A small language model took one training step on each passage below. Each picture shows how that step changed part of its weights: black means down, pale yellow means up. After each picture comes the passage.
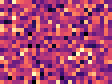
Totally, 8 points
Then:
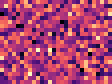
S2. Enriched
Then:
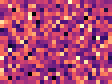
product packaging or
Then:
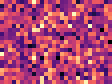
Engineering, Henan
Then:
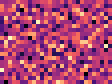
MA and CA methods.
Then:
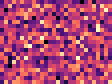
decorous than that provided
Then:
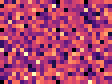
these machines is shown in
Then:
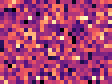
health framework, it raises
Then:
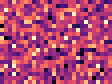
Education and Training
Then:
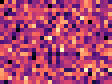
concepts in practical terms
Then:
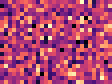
expected to be completed by
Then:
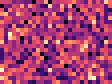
All authors read and
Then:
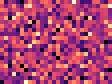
volume, and renal
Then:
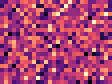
action under uncertain future
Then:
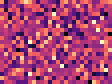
the development of robust,
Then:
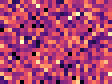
use local LLMs means
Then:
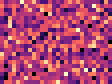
Taxonomy and
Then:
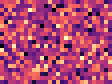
Chen & Leung,
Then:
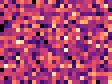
was administered with
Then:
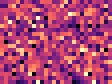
standard points were detected out
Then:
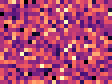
with the rise of mass
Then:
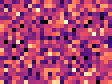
displacement Fig. 4
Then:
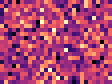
school-age that foundation
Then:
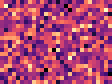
butterfly elements.
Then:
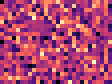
slight deterrent effect
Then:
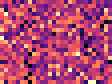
Journal of Forest
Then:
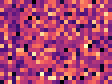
towards an idea
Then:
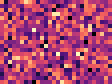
the naming of a
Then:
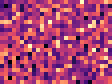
crane. For a time the
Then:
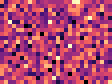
by-products are often
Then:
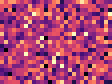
the number of parents
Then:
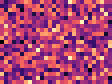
a different culture,
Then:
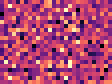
and derived emissions
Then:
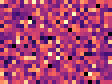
are kept intact in
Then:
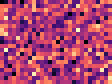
models. Experimental set
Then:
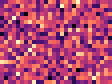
We had to resort to such
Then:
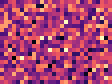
issue by introducing a
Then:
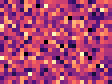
of their childhood
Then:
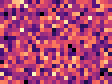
could be distilled or made
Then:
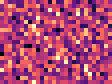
programs. Yukl
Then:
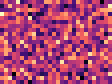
experience. Again,
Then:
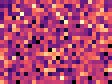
significant challenges for conventional
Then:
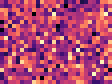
as shown in Figure 2.
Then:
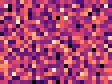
in CoA patients from studies
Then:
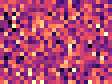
state (C), should yield
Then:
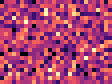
shows the MRS specification
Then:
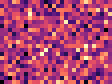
by *Fusarium
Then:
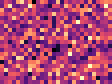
develop students' competence in
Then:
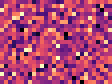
participants of the workshop will
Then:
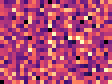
Table 2: Association
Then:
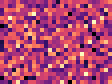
health, biodiversity and
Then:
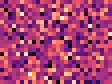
one sex and other have a
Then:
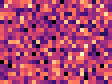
to the samples kilned
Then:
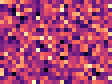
variables within an academic
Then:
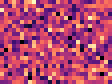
attitude to the
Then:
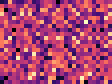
programs [30]. The
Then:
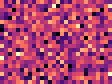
these facts is the most
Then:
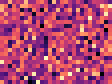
pharmaceutical importance
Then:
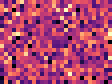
and thoughts that we have
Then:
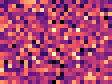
its gets and they identify
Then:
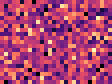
ga Sa ni
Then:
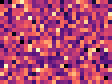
or skill to match the
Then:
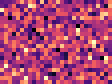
ways and benefit
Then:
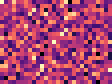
scenic images have
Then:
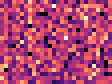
those respondents that consider
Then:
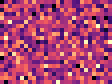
variable y is defined $y
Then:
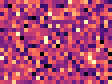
T_m \leq
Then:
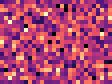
learning-based model attained
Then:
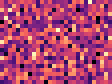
and higher elevations. The
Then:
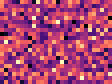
F3 formulation was found
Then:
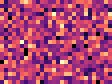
the other students are engaged
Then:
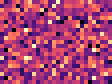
several times in both the
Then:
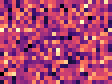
time did not improve the
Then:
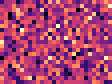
type and the type of programme
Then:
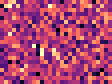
to interoperate, using
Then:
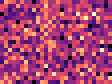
to explain insomnia
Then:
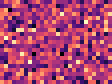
The third category
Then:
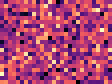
used to calculate an
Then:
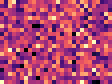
- Onyesom,
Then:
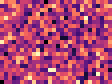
energy barrier. This
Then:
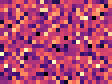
than that of the popular
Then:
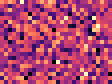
antenatal clinics
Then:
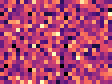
the volume of the oral
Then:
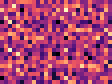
and hardware and by
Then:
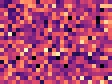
more guidance from the EU
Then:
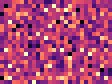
and Beyene [4]
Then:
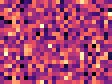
the amount of accumulated
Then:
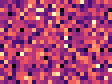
consider one of the most
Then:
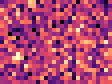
sides. Abnormal
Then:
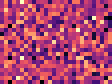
in developing and developed countries because
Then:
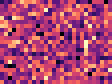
Reactors were operated in
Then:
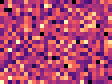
are fermentable sugar
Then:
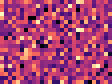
and add the external
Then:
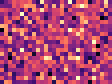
influences, even at an
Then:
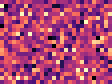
The psychological effect
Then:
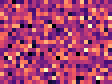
IR spectral data
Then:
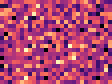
laminated composite is
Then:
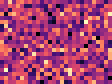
The approach we propose in
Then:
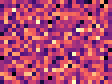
in API & its
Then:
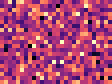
first language isn't
